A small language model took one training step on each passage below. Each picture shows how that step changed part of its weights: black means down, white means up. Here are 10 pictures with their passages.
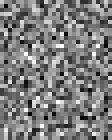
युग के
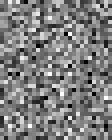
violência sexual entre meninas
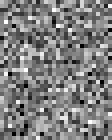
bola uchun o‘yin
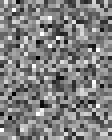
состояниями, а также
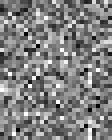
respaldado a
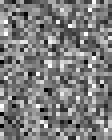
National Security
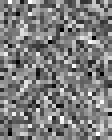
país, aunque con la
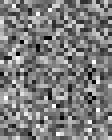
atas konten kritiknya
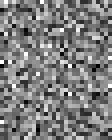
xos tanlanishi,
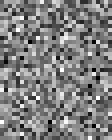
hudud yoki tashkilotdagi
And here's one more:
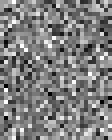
рубчиком та
